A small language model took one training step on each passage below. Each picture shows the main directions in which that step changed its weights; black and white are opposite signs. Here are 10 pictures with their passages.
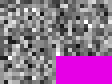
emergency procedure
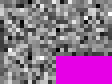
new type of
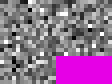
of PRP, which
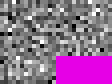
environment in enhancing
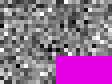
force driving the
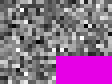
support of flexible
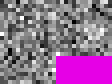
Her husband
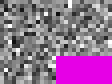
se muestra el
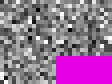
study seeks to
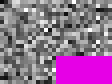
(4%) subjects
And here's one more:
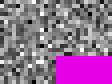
2: PULP
